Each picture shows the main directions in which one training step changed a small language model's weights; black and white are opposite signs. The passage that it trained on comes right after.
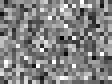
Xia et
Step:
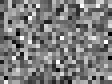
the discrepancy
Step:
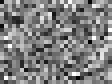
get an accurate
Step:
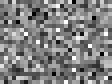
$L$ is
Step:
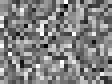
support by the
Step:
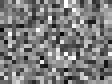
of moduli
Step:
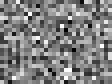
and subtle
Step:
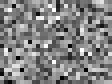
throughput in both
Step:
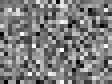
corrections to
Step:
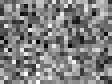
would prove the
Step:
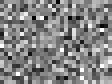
required to ensure
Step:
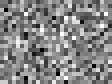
samples. The number
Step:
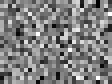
for five
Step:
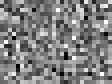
fixed parameter, and
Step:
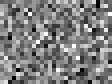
for two separate
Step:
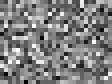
on a $\log
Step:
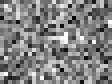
researchers configure
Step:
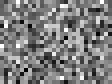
by applying Theorem
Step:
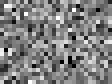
total free energy functional
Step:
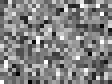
the energy path is
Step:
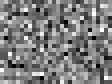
height distributions and
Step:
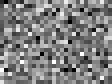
whether singlet
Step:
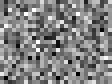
Physics, University
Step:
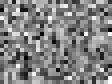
This behavior is seen
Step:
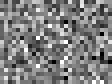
on $Z
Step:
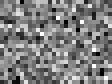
factor times temperature
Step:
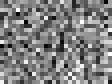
as blockchain
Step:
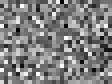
to improve the
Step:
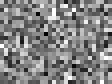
The amplitudes of
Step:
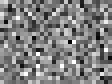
and that the initial
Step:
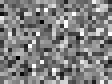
the true uncertainty
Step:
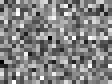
The basic idea
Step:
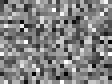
whose vertices are the
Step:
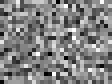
operating at
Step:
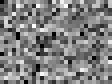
it suffices
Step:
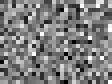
the full set of
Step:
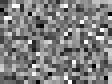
heat effectively
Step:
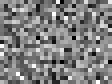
decision variable lies
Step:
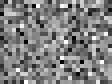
these data should be
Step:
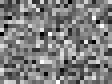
corner effect due
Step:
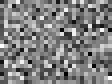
equivalent to the order
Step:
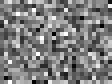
kernels of the
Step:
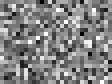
such limit points.
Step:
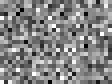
varied as independent
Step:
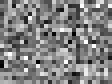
the scheme in the
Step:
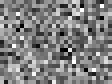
be as in
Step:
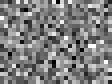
gravity also
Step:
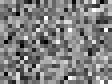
mostly sense in
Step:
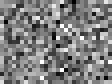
instead, we
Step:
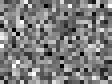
\mbox{ if
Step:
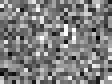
set of all
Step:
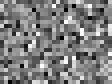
the modules of
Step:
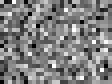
\Sigma =
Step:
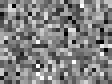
and the corresponding
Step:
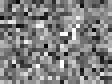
exponential of the
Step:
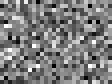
one knows that
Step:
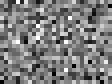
MVs are
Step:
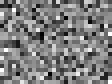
puts no
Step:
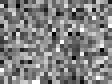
can converge
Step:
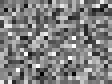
any PDF
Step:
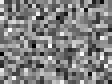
described more fully
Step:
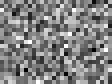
refined. To
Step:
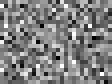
base to the
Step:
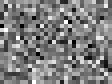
t}$ that is
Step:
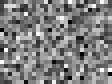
more general version
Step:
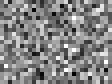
operator. The
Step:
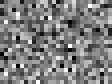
notice that the
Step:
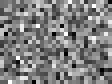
situations can be
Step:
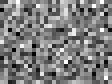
therefore it is
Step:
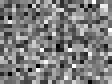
a gain term
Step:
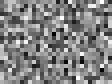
analytical formulation
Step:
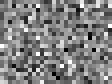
the double point
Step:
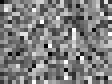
orbits of
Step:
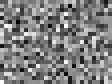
simpler implementation.
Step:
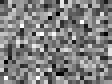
blue, which
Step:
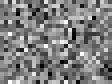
$Q$ of
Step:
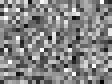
%% The effect
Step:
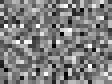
be important to get
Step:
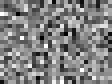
models of random
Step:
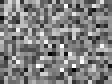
much common with
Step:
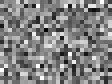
use the convention
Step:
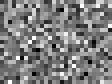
the respective
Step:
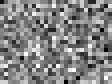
an upper bound
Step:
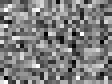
peak intensities of
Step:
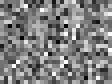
simulation of
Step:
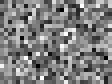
the boundary of the
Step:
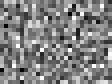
fit –
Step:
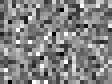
the decays of
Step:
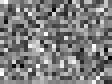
that that for the
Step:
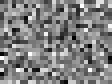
the half plane
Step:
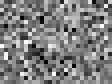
generated. As shown
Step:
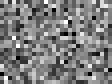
$G$. This
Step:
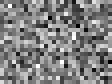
peak of the
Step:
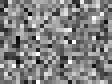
is that it cannot
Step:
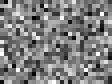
our causal
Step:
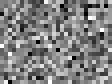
size 1, say
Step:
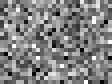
is a coordinate
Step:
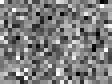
is projectively equivalent
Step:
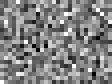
Thanks are
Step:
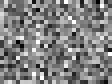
or~7 and
